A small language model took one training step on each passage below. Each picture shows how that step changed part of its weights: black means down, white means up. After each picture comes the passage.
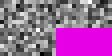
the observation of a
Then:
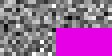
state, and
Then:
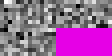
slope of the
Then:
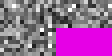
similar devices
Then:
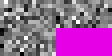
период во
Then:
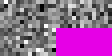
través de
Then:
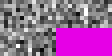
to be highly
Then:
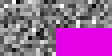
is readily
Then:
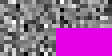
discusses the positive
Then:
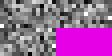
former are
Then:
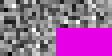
significantly to the
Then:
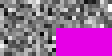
of each spectrum;
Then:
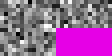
other than the two
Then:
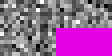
The readout
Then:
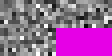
da União
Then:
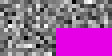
problemática relativa
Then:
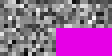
dot height is
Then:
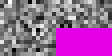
exponentiated through
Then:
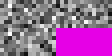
defect sites.
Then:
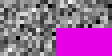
Mach number for
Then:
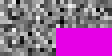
comparable with that
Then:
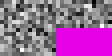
the partial decay width
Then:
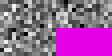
precisión la
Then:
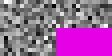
half the usage
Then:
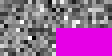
Mass Compact
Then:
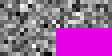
the sizes of
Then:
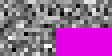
of Catalysis
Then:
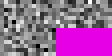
It is dependent
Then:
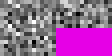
content than grade
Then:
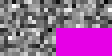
para pasar a
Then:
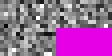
collapse the face
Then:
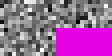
a população,
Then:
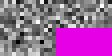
we can write its
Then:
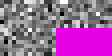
a list of
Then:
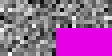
evidenciam como
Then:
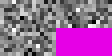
2, respectively
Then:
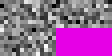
de tratamento,
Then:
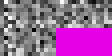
This work was
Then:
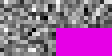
CFA dans
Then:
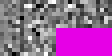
para desenvolvimento
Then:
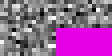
não apenas uma
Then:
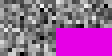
por lo tanto las
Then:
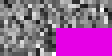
controlado con
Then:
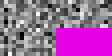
At the moment of
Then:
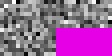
is varied from
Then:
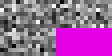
dilation with the
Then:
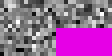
low-energy approximation
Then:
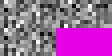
On the other
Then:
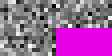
University, III.
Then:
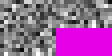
la comunidad política
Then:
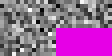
de processos”,
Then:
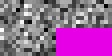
MGF is
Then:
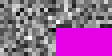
representative examples
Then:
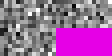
denote the corrections to
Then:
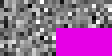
these channels,
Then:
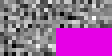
Trade and
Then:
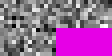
and keep only
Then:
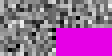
to treat the
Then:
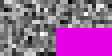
experiments are carried
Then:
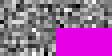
the work of
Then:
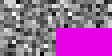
periodicity along
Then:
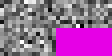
a stable electronic
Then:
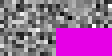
the level of
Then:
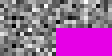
and a topological
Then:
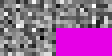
matrices which give both
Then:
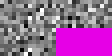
and nematic
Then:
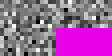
phase, while the
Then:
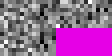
accountants en
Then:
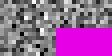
temperature inferred by
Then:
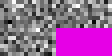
qualitative features of
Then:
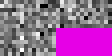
concentration (~
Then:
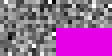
der Gründe
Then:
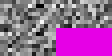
for lodging
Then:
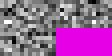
спец. /
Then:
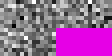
by subtracting
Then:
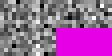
Journal of Science and
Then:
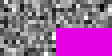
improving the mass
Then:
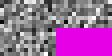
a charge qubit
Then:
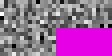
va yoshiga
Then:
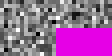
at every iteration
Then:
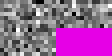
проблемы и
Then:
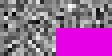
people of the
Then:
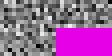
use cases can be
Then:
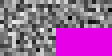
the protected
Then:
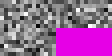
1, in the
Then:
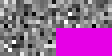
corrected for
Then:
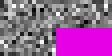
been presented in
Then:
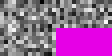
tempo of background
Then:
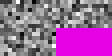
the phenomenon of
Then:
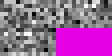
content is capable
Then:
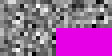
DBS measurements
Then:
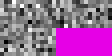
predicts that
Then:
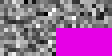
crítica e
